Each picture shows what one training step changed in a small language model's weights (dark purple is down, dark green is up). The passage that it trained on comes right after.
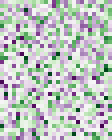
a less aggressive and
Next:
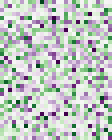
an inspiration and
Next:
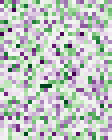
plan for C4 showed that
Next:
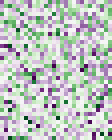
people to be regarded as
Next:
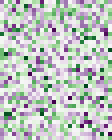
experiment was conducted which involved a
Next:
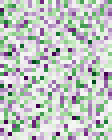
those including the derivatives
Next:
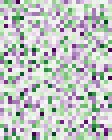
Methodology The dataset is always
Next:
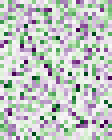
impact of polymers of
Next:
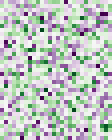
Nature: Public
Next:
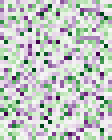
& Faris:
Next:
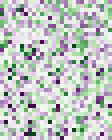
Smells and
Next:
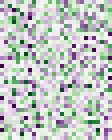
engagement, and responsible
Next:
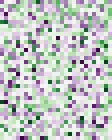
with services aimed at
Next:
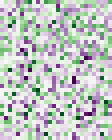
the strong parentage of
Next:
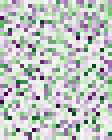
(44%) and patients having
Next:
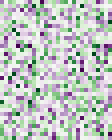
reaction to the metabolic products
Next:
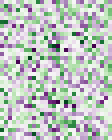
as they don't have to
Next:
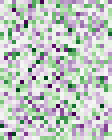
receiving uric
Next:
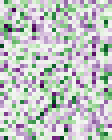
makes the *bir
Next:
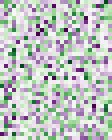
of ammonia to
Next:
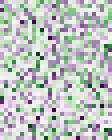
the reliability estimation for
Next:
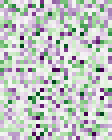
distinct advantages, while
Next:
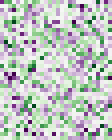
machinery, offering
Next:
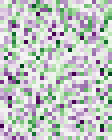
- Female -
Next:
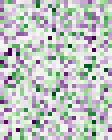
1$, the requirement from
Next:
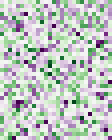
Chem. Phys.*
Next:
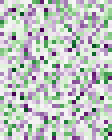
development of the field has become
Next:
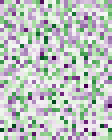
according to a survey, the
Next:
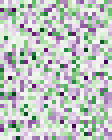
performance in virtual learning in
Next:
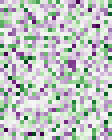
the MLE technique is adopted
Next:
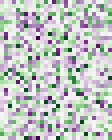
youths as not only
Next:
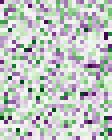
and means are constantly being
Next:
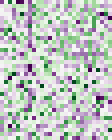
provide friction between surface
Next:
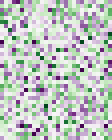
whether this work is drawing
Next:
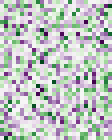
pattern of the same name described
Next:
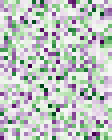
of a familial
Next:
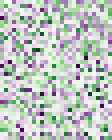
(Fano –
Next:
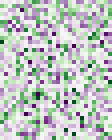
in Kecamatan
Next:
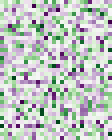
3\%$. The second
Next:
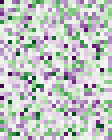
access, warranting
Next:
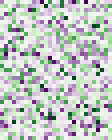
With this repeating
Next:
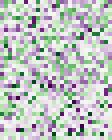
4% augmented
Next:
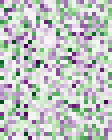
and its descendants being
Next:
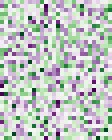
in the stable group
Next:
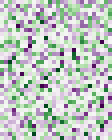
Water Treatment
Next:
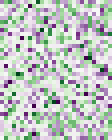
band, indeed
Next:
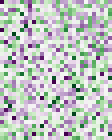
life guidelines takes
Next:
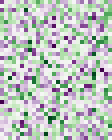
the specimens were prepared
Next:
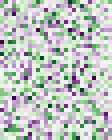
reflexive science communication in
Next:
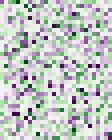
A-IoT operation
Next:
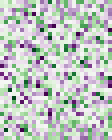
Babcock University,
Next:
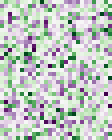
risk-reduction strategies
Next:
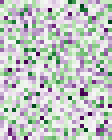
investigated credit risk
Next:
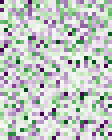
carries risks like
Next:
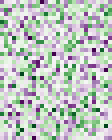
which is described as the
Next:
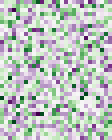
place is a critical factor in
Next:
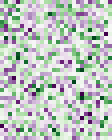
practical and experiential approaches such
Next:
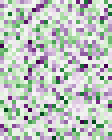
horses **do not
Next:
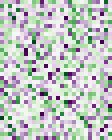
England Journal of
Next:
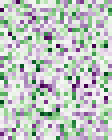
we suggest that the higher
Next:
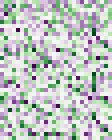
of reverse logistics
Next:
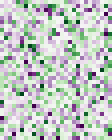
more educated individuals showing
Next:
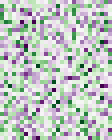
this insight of defining
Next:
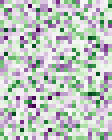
and lipids.
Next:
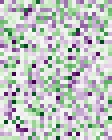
transcendent as a
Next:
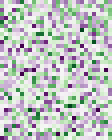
This is not to say
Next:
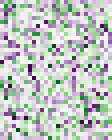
of sickness condition on
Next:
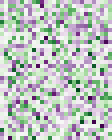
demixing' in the
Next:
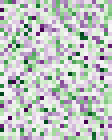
1.0 for accept,
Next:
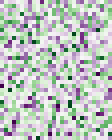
oppression intersect.
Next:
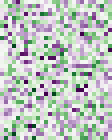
Data Availability
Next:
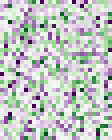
methodological basis of this research
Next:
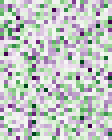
Accepted on:
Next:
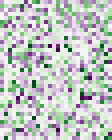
in different contexts.
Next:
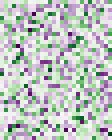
two MEANs was
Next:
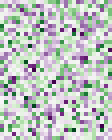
Functional Implement data
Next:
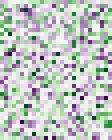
a systematic review and
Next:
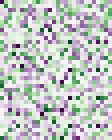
protocol: visual
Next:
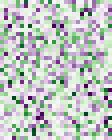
is unusually large compared
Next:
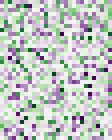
angle, number),
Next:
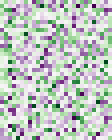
payloads to
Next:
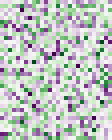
in the central Lena
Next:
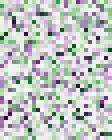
Model Year Value
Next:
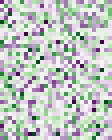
to acquire the said
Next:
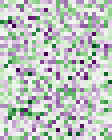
in the state. 4.
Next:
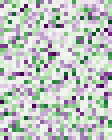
Provide an overall view
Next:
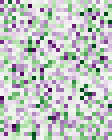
samples were independently evaluated
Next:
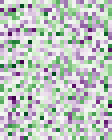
performance is assessed.
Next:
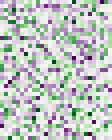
one that harmonizes the
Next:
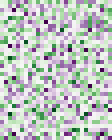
Time Fig. 5 shows
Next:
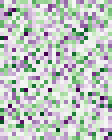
support research software in research
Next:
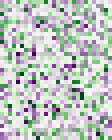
a new technology able to increase
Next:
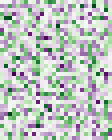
and high permeability.
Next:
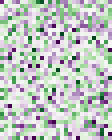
creatinine after
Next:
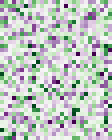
criticize the issue by
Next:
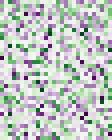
Comparison of normal
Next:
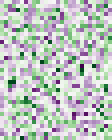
be concluded that audit
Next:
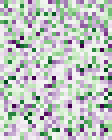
are given in Table 2.
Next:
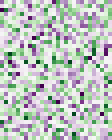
about the role of diet
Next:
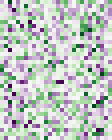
Then, left casting cell
